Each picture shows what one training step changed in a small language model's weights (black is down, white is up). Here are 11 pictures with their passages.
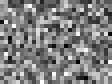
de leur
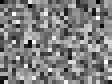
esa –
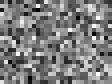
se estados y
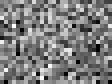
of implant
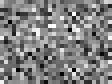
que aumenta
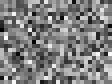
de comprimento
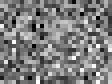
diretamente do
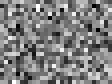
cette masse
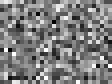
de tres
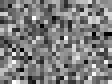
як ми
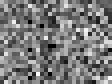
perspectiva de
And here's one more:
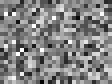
Dit is
